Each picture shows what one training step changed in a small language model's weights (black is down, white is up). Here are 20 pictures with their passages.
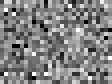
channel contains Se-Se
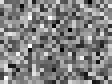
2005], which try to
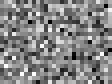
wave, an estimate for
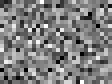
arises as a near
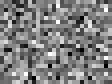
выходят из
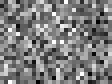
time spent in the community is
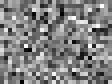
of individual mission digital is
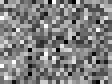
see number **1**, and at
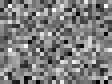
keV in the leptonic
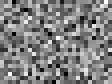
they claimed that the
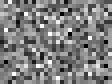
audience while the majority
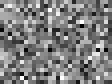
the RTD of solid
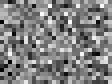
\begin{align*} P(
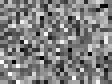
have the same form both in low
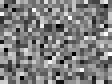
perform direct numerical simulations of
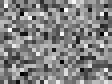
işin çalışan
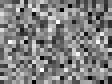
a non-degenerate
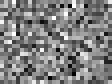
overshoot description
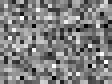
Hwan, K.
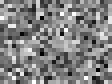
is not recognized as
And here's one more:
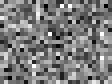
has possibly a baryonic
